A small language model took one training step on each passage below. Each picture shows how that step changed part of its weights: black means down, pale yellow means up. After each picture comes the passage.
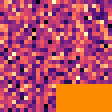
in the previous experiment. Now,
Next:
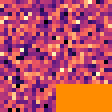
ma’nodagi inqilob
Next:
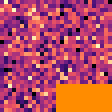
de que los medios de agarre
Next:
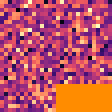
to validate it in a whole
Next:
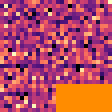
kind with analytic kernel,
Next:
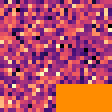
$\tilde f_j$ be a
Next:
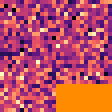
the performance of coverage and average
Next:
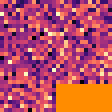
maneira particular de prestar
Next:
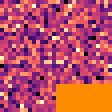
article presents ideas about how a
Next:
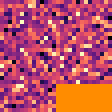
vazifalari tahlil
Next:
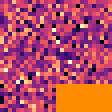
of the shape parameter $\beta$.
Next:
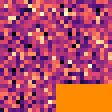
Einstein, BP 33
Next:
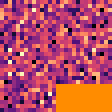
$m\geq 1$ and we consider
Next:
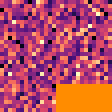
of the 10 years of this programme.
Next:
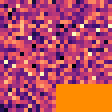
current business needs and future
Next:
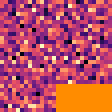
is twice the share compared
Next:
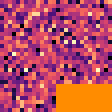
cultures. The University has
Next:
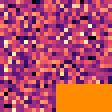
calculation tool for machine element
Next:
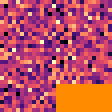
полягає в тому,
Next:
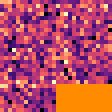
personal y ambiental, el
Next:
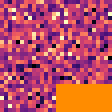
yi masa sauka.
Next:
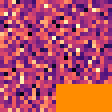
arises in this way. Then we
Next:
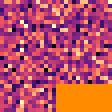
of the fundamental weights corresponding to those simple
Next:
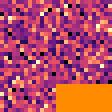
\quad \text{and} \quad
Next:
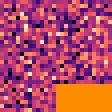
"Tradition and originality in
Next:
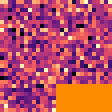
structure of the ambient category to
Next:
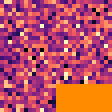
not very much noticed (-a phase
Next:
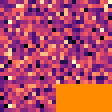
estudo socioeconômico
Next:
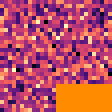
o'qituvchi va
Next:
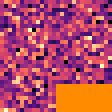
\cite{158} one learns
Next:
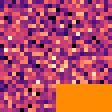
reduce $\lambda$-potential theory
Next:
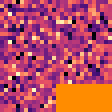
introvert personality type will
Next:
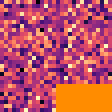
Fluvisols, an increase
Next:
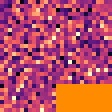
the software is demonstrated
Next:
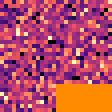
< c$, we use the representation
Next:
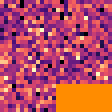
$t=3$. Hence Case 2
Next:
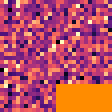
посуду можно
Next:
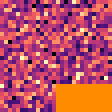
of NHIS on the reduction of
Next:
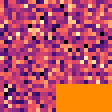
cirujano y, tu
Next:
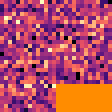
Table 2. Statement of
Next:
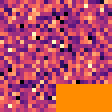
Xulosa. Toshkent
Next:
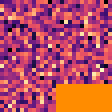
problems that existed in 2007 faced
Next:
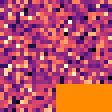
is equivalent to the Hopf equation for
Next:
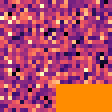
\rightarrow S_1$). Wij
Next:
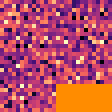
from chemotherapeutics and
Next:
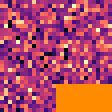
Wheat Winter Spring
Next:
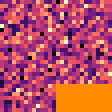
(or semidefinite program with constant
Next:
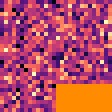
красивые места
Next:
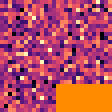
specialized use cases. \item
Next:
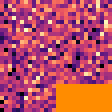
Motor Function Among
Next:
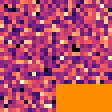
the following simple observation, which plays
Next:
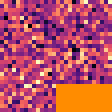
of a working information system of the
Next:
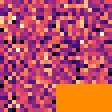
Tadqiqotda nazariy
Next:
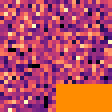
ya'ni tizimni inson
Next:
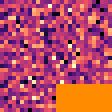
qualitative vocational training of
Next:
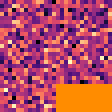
the complex nature of anxiety
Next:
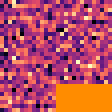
sodium acetate was added
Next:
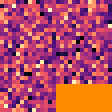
and the international legal
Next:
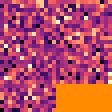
Sekretärin; Dr.
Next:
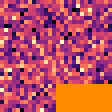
and there for we can generate an
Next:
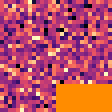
screening process of the research
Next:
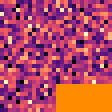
fake page for fake
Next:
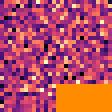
short-distance limit and,
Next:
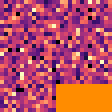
Applying this substitution the
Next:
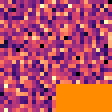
digital literacy skills,
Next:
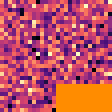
theorem, $ k(g,
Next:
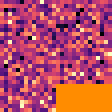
and regional levels starting from the level
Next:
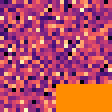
to the Harmonic dataset
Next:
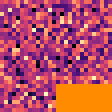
the geometrical perspective of
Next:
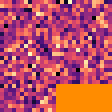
Financial Arrangements in
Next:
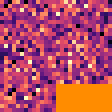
an extraordinary insight and
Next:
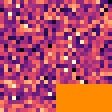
in agreement with the others
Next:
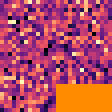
in 25 cases. The cytological
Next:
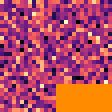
and workers (Perugini and
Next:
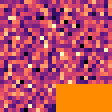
time of preparing concrete that is
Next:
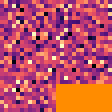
constants $a_{i,j}
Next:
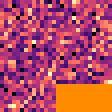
I_0^\circ$, implying
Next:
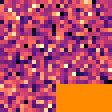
we go on with $I_4$.
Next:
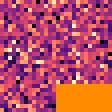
style to ours, for
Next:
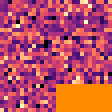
fields of activity, in our case
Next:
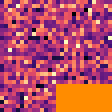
Monitoring Program is supported
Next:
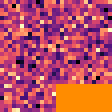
times that the sampling radius is
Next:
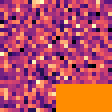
tumorais distantes do
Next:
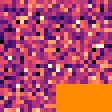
1$, however with two limitations.
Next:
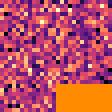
derivar en una actitud
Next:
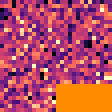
communications campaign to
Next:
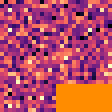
then $ \oZ$ is simple.
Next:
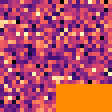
supported function $f_t$ such
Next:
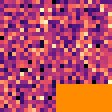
a la dinamización. Se
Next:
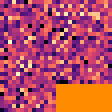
band energy and quantum size
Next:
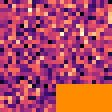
distributing and access control for
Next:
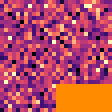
en RDC. Selon
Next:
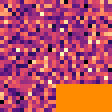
Fachleute machten bei
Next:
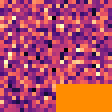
involves an 'adjoint
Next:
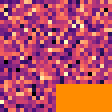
the Killing vector field $V$.
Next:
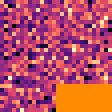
factory, Rishton,
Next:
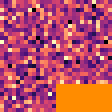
te juca* este o
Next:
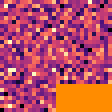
that the number of individuals estimated with
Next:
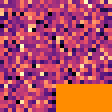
The data that support the findings of this
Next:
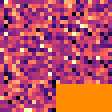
how the protocol works, thus
